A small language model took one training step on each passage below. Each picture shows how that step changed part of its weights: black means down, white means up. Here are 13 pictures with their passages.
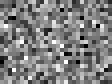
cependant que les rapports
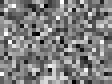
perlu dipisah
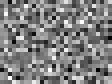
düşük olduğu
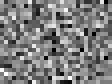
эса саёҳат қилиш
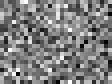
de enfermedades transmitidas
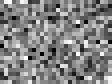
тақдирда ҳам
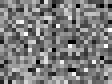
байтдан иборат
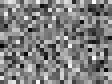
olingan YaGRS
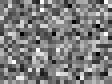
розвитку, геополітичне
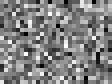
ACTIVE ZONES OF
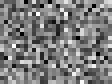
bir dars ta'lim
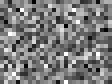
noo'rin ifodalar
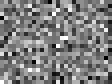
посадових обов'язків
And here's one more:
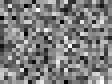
3. Toplumsal
